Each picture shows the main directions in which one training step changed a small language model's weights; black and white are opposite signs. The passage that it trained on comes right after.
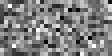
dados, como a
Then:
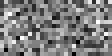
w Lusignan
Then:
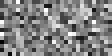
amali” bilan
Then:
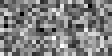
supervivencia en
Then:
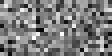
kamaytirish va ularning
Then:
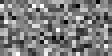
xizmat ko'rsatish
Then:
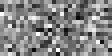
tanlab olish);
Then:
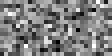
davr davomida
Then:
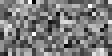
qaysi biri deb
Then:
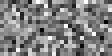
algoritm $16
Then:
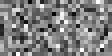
Dinámicas -
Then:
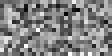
por exaustão
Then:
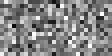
prenantes) et
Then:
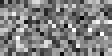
dépensé dans
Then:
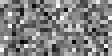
In this process, the
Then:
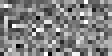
de tecnologías a los
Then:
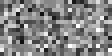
Dat kan niet
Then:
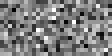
стратегічного управління.
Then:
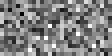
bo'yicha ilmiy
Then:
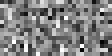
кг молока в
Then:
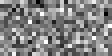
контроля, увязку
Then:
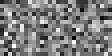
из семян
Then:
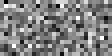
mercadotecnia los
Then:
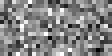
a habilidade do
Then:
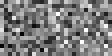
xodimlar kerak
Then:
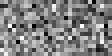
discours. Cela
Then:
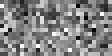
бўлгач ёки
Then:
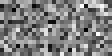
исследованию данного
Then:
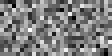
la salud mental.
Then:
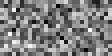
веке. –
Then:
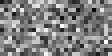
эффективность методов
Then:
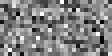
– тобто
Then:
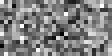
Navíc se
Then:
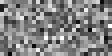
etilgan edi.
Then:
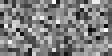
uma história ambiental
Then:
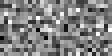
deze aspecten,
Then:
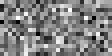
характеристик процесса
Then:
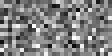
que a empresa
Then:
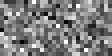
пилку, а
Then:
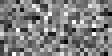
prolongados en
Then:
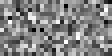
à pronúncia
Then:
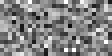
sensación de lo
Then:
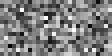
iqtisodiy rayonlar,
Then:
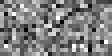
e as condições específicas
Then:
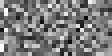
saya mulai
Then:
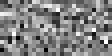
bolmasa qanday
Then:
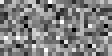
considera nem
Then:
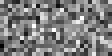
gaan onder de
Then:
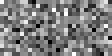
geht oft mit
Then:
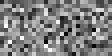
conceituadas como
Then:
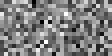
tek bir noktada
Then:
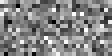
tizimi joriy
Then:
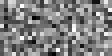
daryolar va
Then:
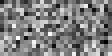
its future
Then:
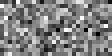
do mamilo,
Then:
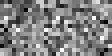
de empresas públicas e
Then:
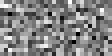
de famílias
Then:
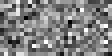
yang cerdas dan
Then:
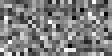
taxa de crescimento
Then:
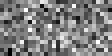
qilishga intilish
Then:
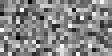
recurso donde esta
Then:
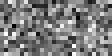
cómo se construye
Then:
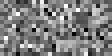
le revenu des
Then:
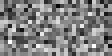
beriladi. Bunda
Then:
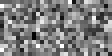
keng foydalanilishga xos
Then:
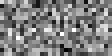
он внесет
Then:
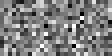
nos motivos que
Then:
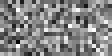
sera dès
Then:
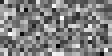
a métricas de
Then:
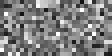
l'Est nos
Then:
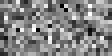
actual. Obtenido
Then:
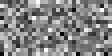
за счет продления
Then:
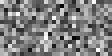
देश की
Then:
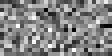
taktik ongi va
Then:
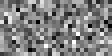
ente terrorista
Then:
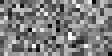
first carrying
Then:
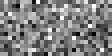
ta'lim tizimining
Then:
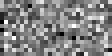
tematik di
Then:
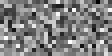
das aulas.
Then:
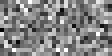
uchun tayanch
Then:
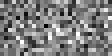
Press. 3.
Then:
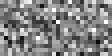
соціальних мереж
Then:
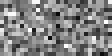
bolaning maktabda
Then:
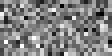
boshqa bolalar tomonidan unga
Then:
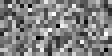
produtos e
